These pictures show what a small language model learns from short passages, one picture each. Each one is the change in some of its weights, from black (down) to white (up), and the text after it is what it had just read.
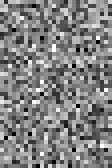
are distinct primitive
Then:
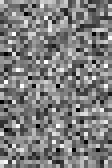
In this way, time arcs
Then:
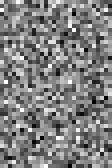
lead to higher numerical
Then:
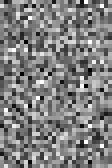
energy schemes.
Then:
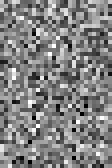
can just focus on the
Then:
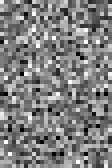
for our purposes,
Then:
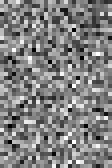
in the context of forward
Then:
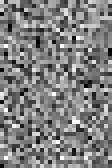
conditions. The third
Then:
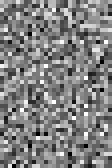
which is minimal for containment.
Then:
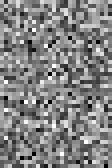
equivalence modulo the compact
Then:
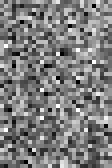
\lambda) + \beta
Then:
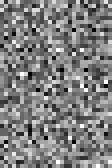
the enumeration increases.
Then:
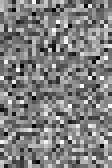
$\dim V \leq \frac12
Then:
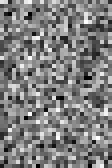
the invariant manifolds of the
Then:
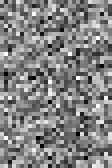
permet alors de
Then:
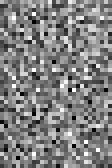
ICMAT Severo
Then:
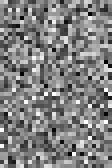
PDE states $\mbf
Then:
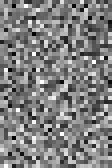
and (\ref{y47}) into
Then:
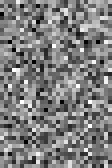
horizontal, and two
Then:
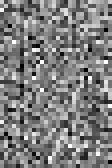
proof of Theorem~4.1.
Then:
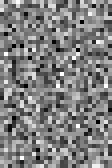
but for general transformations,
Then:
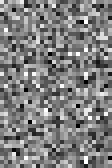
radius $R+\frac
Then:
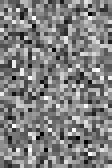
PIGD. We first
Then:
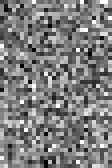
The move leaves
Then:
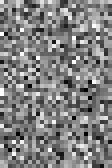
discrete topology on each
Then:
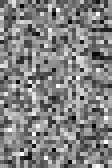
be shown later in the
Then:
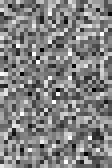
signal points to remain constant and
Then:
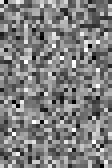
not an epimorphism.
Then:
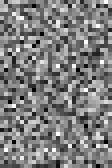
are all inclusions and
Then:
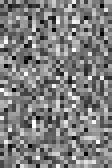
$q=2$ we only have
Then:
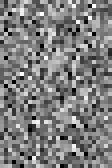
called a corner point
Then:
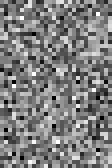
are shown and bit
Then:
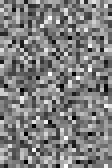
= \begin{bmatrix} 0
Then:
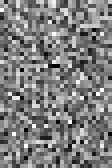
projection morphisms. we obtain a
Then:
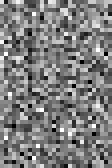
solution at each grid point.}
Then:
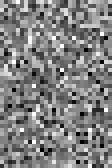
extensively since the
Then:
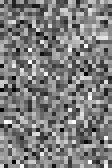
\} $. Therefore,
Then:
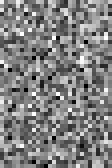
statistic, but it will
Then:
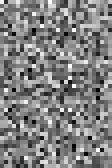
possibility to split the highest
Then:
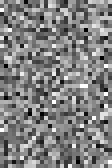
premises of {\it
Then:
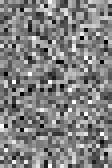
Z}$ is dense in
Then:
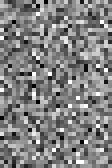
that $M$ belongs to
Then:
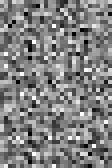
user enters the process and
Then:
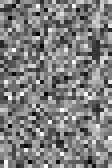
a coordinate system a Femi
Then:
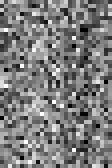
is characterised by the existence
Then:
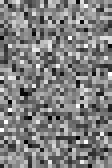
perturbation $Q$,
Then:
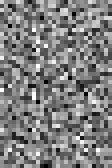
numbers, with $B$ and
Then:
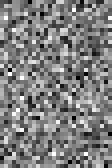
to decrease the number of boundary
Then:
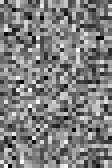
small and of periodic
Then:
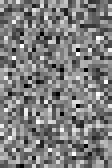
the estimator of distribution parameter by
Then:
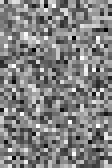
correspondence with subalgebras of
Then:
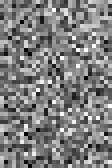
(M \rtimes \Gamma)$
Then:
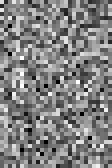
paper is to determine a most
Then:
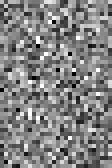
However, most existing
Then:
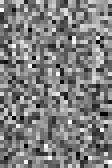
space collapse}. \newblock
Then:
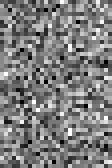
\in \mathcal T$ we
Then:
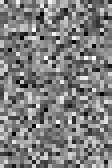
event, and so it may
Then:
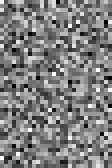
distribution.} Let $X \sim
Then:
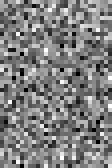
there is an exact sequence of vector
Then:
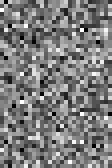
lemma 3, we can
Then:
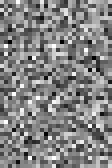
difficulty lies in
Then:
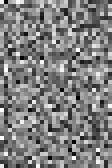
not unique, thus we do not
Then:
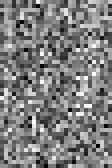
\times n$ homogeneous
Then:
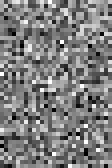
extension of $k$ is
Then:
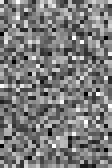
valued, $j$'s
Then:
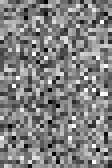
of $\bk^{\alpha}$, and
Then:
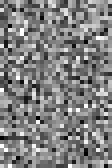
right action of $R$ on
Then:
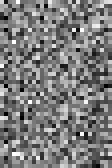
important corollary of our
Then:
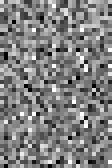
surface $X(g)\subset
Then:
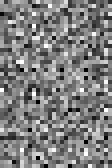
and the action of $S$ and
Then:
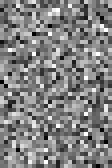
and relaxation induced
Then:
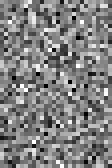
Hence it is natural to ask
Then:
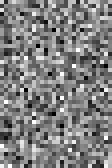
is extended to the case on
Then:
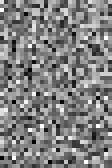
that counts the
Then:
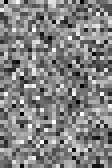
almost surely for
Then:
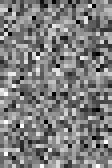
course we have in mind
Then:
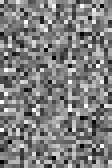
generating pair of $G$, we
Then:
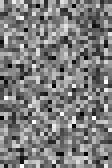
to the above statement, we
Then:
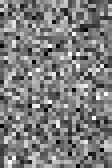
14 unknowns.
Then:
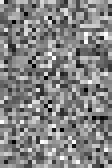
Since now on we drop
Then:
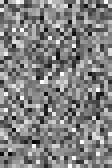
not to hold in $(A,
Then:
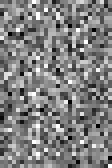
purpose, we introduce
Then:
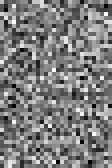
\vskip 0.2cm For
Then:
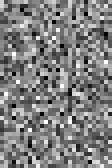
It is observed from Fig.
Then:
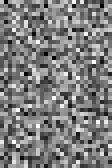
subalgebras, and we also
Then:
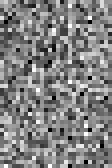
$\mathbb{Z}\Delta$ associated
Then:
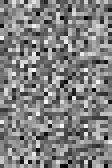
of the offline stage
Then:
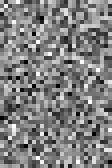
focus on {\em both}
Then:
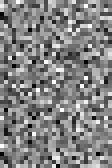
examine the finite-sample
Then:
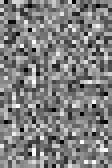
holds for $j=k$ and
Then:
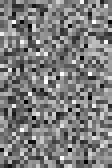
\end{equation} and
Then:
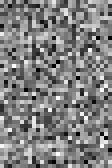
$im \notin U$ and
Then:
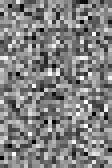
physical bounds
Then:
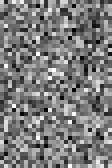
to a subsequence,
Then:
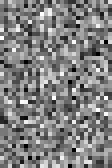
reversing homotopy
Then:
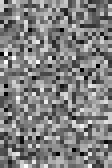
satisfies integrability conditions of Section
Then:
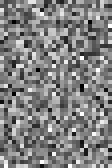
such that $f(ax)
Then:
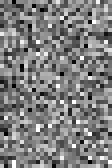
\end{definition} The link
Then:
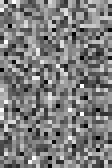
results. In addition, we
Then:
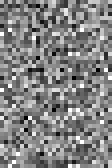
$u$ a measurable boundary
